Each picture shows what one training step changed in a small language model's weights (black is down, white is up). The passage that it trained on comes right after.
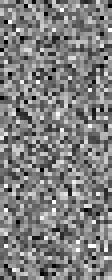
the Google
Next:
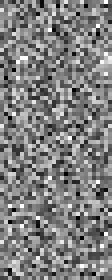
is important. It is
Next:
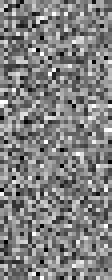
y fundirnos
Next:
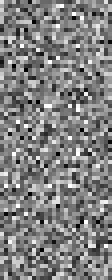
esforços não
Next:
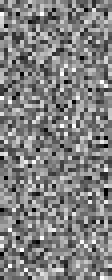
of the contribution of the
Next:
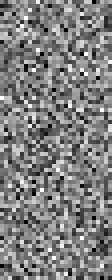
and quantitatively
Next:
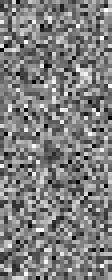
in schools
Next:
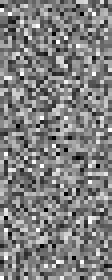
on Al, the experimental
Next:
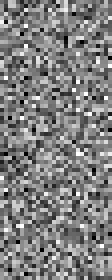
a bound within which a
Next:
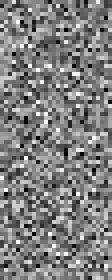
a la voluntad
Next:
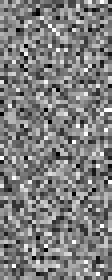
We assume here
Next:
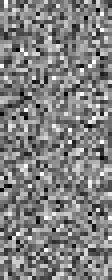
son altas al
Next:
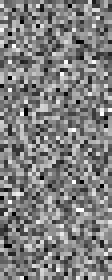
For our modeling, we
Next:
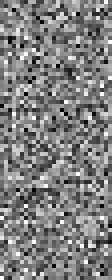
goza de este
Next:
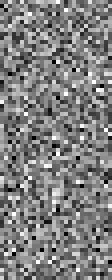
не только
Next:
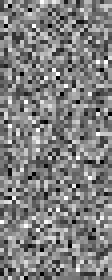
да што
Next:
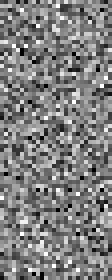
como punto de
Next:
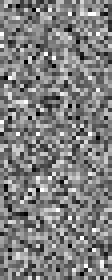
be exploited to
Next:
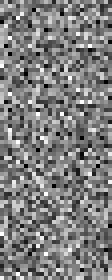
applicati sui
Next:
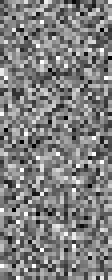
from the thermally
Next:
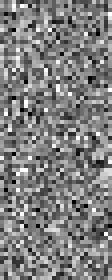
It is worth
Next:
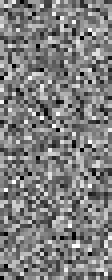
All the values as
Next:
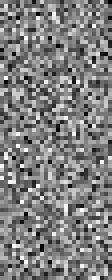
a Region One
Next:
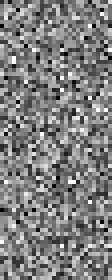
into the inventory will
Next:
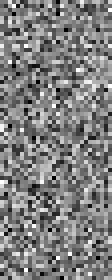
using a variety of
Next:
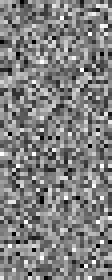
0 on the Figure
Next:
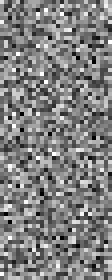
career focus
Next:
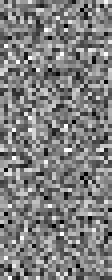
by explicitly
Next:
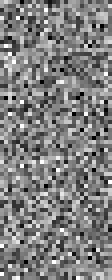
allocate resources
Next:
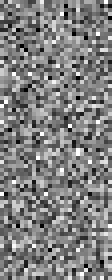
breeds is also
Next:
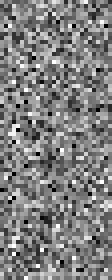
7 тур,
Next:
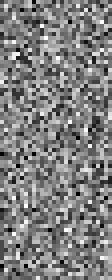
the natural process.
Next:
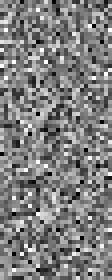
diode efficiency
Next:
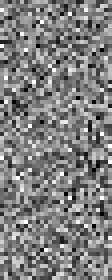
always greater
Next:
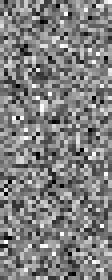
(ThT) and
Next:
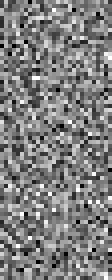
com um asterisco
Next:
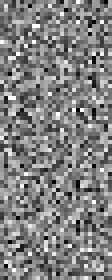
the Scopus
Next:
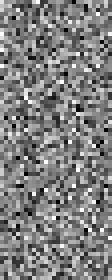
interferometer to
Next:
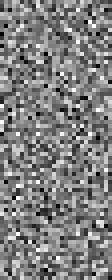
be? Must the
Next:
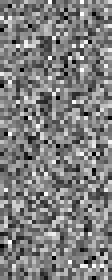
projeto foi
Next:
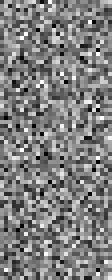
to compute the
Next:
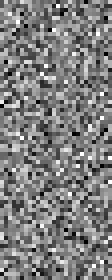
isolates has significantly
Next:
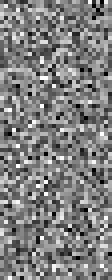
Evidence: The
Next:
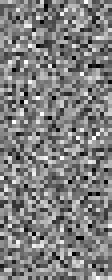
m. This setup results
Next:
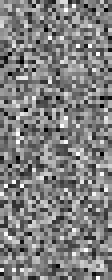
magnetic field intensity
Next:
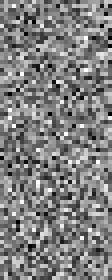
tall cumulus
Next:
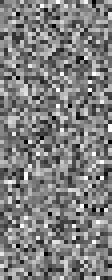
experimental measures and
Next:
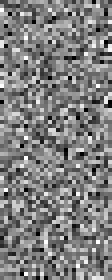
a method for producing
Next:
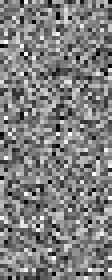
technique to obtain
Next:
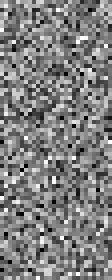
as services inside the
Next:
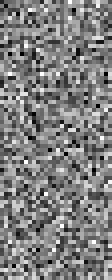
historia capaz
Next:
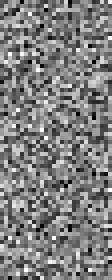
categorized into
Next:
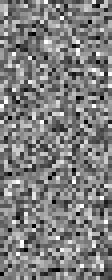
entreprise dans
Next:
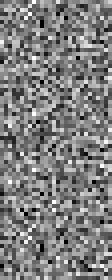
educators and educational
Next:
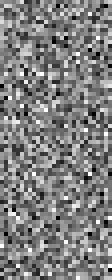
TS0 observation model
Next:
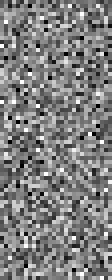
se pueden
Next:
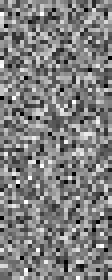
of a 25 year
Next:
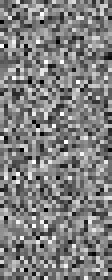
la fe, y el
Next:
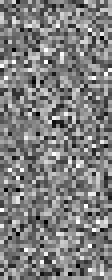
diagrams only the
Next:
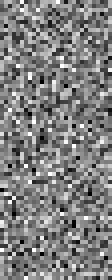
глибокого та
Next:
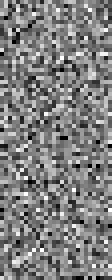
berishda analiz va
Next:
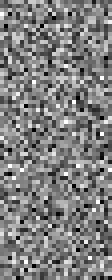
for these decays.
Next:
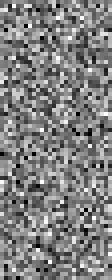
the cross-section of
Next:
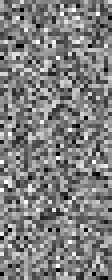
independent variability in
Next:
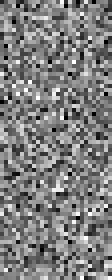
requirements validation
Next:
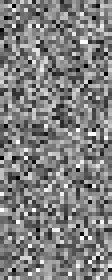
in the struggle
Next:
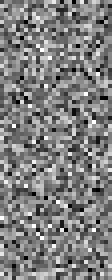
distribución del
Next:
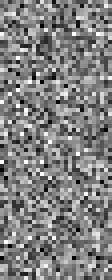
particularly difficult for
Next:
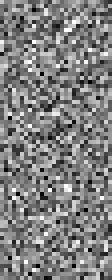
и современных
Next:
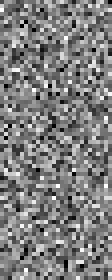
(Y) akan
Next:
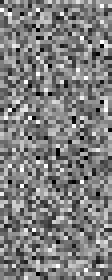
kritis hadir
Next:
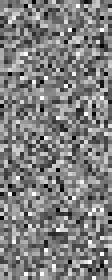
aloe Vera
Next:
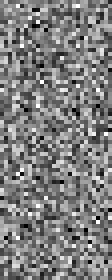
esa undan ham
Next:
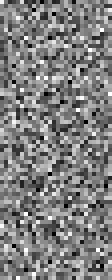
academic subject
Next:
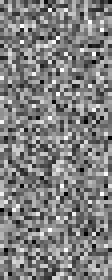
Because of the
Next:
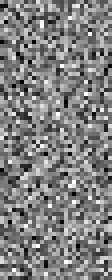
theory exists
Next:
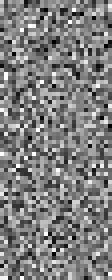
the “Index
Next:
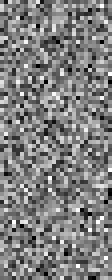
If the spin
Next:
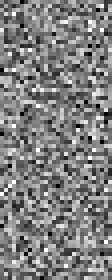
enfoques han
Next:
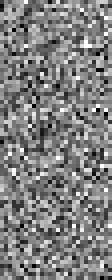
analysis and composition
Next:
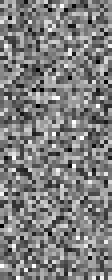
the highest
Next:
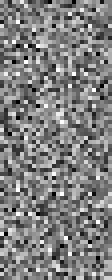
we take moments
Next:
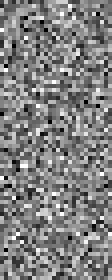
Mas há um
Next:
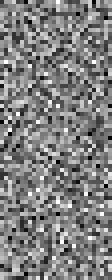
an increase in the
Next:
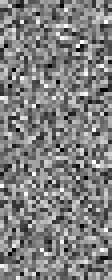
can react on the
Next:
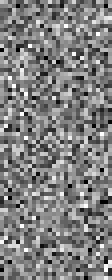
which data are reduced
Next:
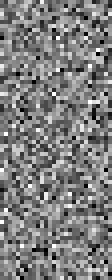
Amazon has
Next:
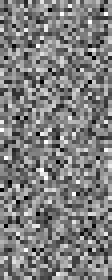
to repeatedly
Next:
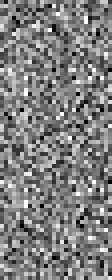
is lower than the
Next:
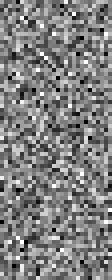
informasi dalam
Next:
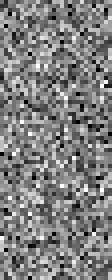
of power*).
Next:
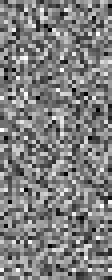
it is observed a
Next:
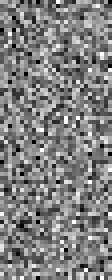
studied the model under the
